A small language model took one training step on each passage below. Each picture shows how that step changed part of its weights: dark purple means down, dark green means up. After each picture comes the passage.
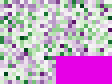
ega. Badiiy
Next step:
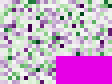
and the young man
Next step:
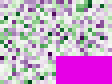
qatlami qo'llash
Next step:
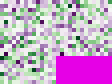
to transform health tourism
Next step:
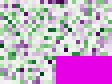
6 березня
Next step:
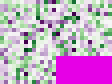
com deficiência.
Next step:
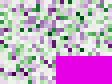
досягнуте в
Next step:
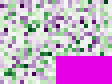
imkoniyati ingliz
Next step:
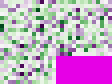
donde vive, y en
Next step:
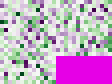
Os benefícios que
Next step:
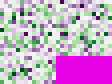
ёки судланувчига
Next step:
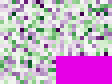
nuit*. Nous nous
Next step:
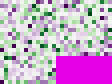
não cumprimentar de
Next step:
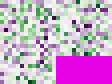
de oferecer uma
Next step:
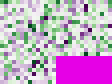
yang menjadi andalan perlu
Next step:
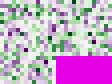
și anume să fie
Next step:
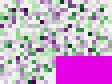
Nessa perspectiva, a inovação
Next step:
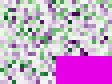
GRÁFICO 2
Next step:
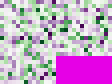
que muestran variaciones
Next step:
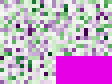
под обманым
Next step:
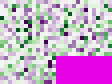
The article is devoted
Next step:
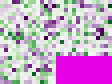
вреда. Метод
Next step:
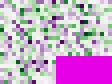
que nous résumons par
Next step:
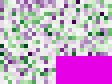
va qayta nurlanadi.
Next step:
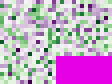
особину в даному
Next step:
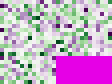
который не только имеет
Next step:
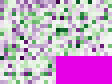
va ekologik toza
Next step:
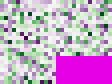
hajmini bir
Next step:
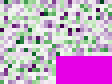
и сердечного
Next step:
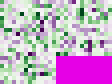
classiques notamment
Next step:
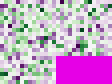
a que el número de
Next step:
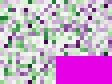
Waste (cero
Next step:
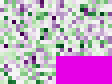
logical and objective
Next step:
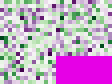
moeilijk in
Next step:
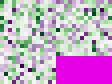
secteur privé
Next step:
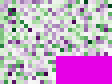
rápida e
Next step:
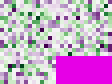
composição rica e
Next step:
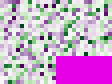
of Spanish Journals
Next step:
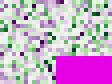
для обслуживания
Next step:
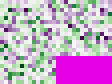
Mazkur tadqiqotning metodologik
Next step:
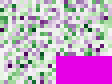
Exell. Кущ або
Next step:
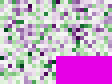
yangiliklar, dasturlar
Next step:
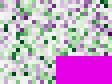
з напрямків в
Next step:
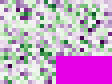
the background
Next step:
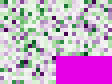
en su compromiso
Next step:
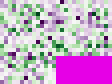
the functioning of the
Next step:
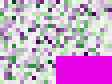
sistem informasi keuangan menggunakan
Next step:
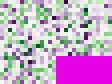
de données sur les
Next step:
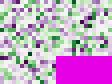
and Economics, Vol.
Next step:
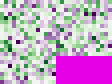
yaşantıları inkar
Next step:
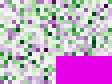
que, uno del tipo
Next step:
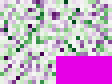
on monitoring studies
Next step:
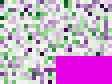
enfoque asociado a
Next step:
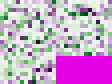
Kerja Kelompok
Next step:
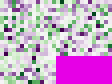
pembiayaan dapat digunakan
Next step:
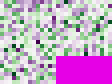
uning o'rganishi //
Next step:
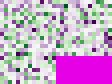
asosida ta'lim berish
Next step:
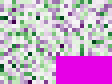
flessibilità del
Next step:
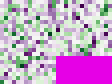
Fizika kursi,
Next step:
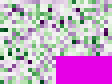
virtual tour of the
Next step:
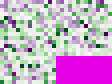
dasar, namun
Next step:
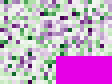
и излучения в
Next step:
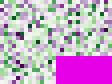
shaklini (tijorat
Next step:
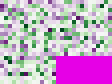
o manual emprega
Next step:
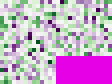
экологической ценностью. -
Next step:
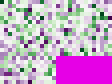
presentación de pistas de
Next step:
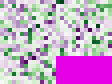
педагогічних технологій в
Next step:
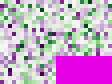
a pesar de que la
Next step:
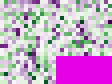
bo'lib, qayta
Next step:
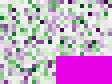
Capitólio em
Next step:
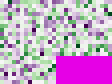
В экспериментальной группе
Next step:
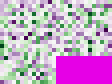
tizimiga joriy etish.
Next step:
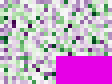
die Aufmerksamkeit
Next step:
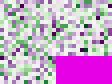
asosiy vazifasi aynan
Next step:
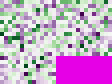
даних, програмне
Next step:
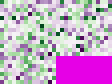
- utilizarea unui
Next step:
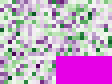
berishi kerak; Turli
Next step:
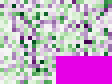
business process transformation has
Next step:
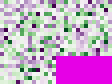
sifatida //Zamonaviy
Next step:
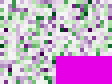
cual se basa en que
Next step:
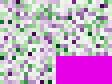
аз сабаби
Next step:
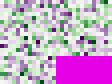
foydalanishga, kuzatish jarayonida
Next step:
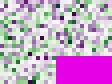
mavjud. SHuningdek,
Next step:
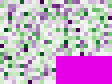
se basan en los
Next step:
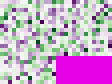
Package for Social
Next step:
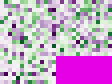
pelo método de troca
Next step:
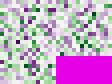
інші. В
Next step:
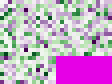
*Motor Control
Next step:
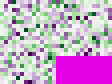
guru dan siswa
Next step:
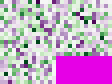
fornita da:
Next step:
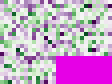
hamda jamiyatning madaniy
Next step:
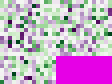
Law "On
